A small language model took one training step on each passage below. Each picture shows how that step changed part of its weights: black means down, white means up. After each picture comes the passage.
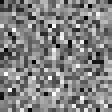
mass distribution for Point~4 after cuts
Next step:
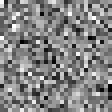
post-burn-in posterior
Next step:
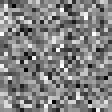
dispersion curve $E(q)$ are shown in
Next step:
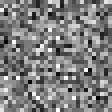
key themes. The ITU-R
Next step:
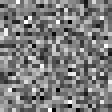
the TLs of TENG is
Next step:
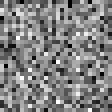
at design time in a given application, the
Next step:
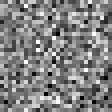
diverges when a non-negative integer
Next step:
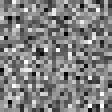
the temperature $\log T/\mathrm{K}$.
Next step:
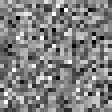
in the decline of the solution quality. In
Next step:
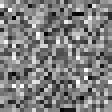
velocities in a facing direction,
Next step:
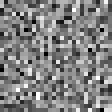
a polynomial $A_{i,i}$ on
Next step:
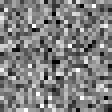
cao2019convolutional} and structure
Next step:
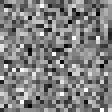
a secondary but still important attribute in
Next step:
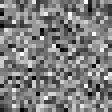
PDOC saturates. The
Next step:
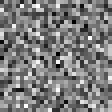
samples NR– –NR and
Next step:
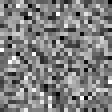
science was dominant, accounting for over
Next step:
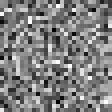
band is for the $2\sigma$ region
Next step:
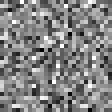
The nonlocal coupling is essential for the
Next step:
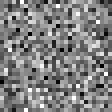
statistical regularities which should be or not
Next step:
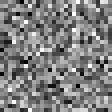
paper. Reprints and permissions
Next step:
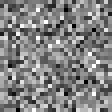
without any approximation, for a coupling angle
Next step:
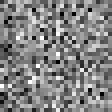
in correlation with the energy of the first exited
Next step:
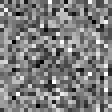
privacy protection is
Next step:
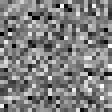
field obtained in \cite{kiselev}.
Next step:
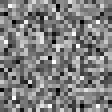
increasing number of iterations. For a simple
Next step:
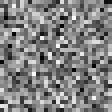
THz. Even when the signal is
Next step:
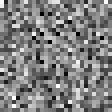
thawing single-scalar-field
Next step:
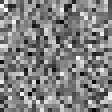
$L$ defined by% \[
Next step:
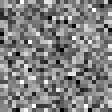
for the RG flow line of this two quantum
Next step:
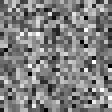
number of chance alignments due to
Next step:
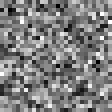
the integrals are divergent because the function
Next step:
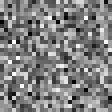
\\ \And Jingyi
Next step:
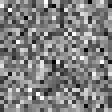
related to how individuals encounter,
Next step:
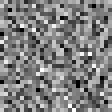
charged excitations are plasmons
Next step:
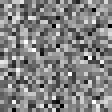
This vector has dimension $1\times T$
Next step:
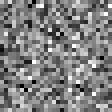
structure and the interplay between the spatially
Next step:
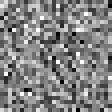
flow, of $\dot{M} =
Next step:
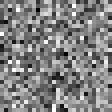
$\pmb \theta_{\tau}$ is
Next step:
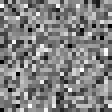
obtained. Examining the resulting line element
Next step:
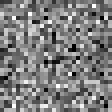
an ideal state in the position basis,
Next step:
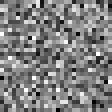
modulation is $\sim 2$ count
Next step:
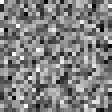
transitions in hyperfine-split Na
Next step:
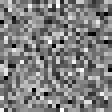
configuration with four dual-core complexes
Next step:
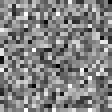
combination of five layers of decreasing resolution
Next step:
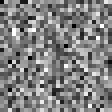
the case of concatenation,
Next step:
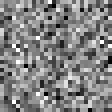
that, in general, students in the
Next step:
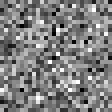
to its narrower width of the
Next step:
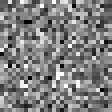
then checked independently in the next few
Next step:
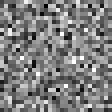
observations indicate that the hydroxyl group on the
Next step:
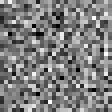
total energy is $P c$ which the wave
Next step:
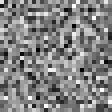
an explicit example, let us try to
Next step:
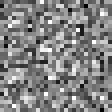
signal photodiode. This translates
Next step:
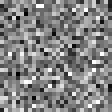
of model risk, the nominal
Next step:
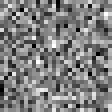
contribution to sfermion masses comparable to
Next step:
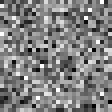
Landsat satellite imagery of
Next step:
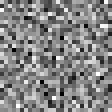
of Electrical Engineering,
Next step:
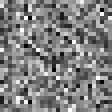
fragments. Yet in applications like
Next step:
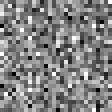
p'$) and initial ($s_1,
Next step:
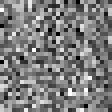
that these are regions of more efficient energy
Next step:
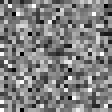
their} lens models shown in Figure
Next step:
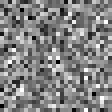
sizes. First, we examine in
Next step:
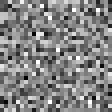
A remarkable theoretical effort in this domain
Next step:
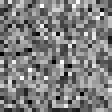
transition, in order to correctly use the
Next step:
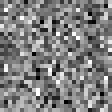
by the NASA Explorer
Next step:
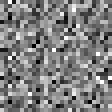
(\ref{eq:diftbb}) has
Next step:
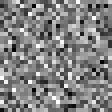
presents several limitations that should be considered
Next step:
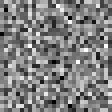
configuration, which took data from May
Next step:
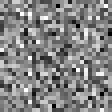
to external classifiers.} To understand why
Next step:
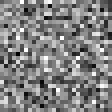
When it is well known that some interactions do
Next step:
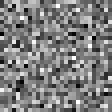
{\bibinfo {journal} {Int.
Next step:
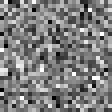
yet are the generalization to all orders
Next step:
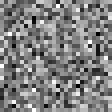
production and evolution that assumes: (1)
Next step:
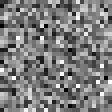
a task can be expressed as a summation of
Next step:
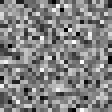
the topological charges of the THz,
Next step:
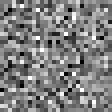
However, the constraints from $e^+e^-
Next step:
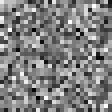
other elemental metals [41,
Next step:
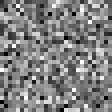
magnetic field $\rho_e/\kappa$ of
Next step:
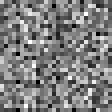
the following, we subtract this linear
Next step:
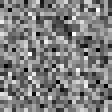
the gluon EMC effects within the framework provided
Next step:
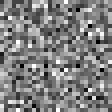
authors have treated the ADHM
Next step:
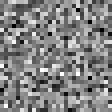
"Adaptive beamforming using variable
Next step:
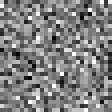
counter-rotating fluids as
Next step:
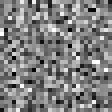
we divide the three-dimensional
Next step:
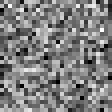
computation and numerical estimation for certain
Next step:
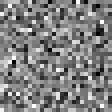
We place 0.1 g of dried
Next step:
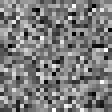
the corresponding standard deviation (here we use an
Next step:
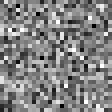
two--photon (real and
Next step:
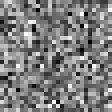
a dependence on target mass; the highest cross
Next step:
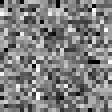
has been carried out on the full
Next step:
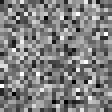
et al.} stated that the only solution of
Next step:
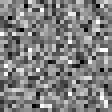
the right-hand side. In particular, the
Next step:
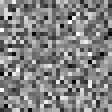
temperatures, the field ${\bm B}$ is
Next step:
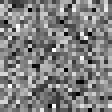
$v'_{k}$ has the same sign
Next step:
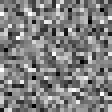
is the energy change associated with the move,
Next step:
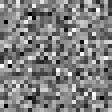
the problem embedded on a chimera lattice
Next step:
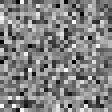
are multicomponent systems characterized by
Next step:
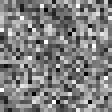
by the $p^{2}$ polarization in
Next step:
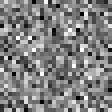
of the materials science community, as
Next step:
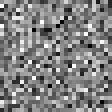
difference between states with bound and unbound
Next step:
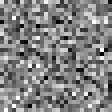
of photons to teleport an
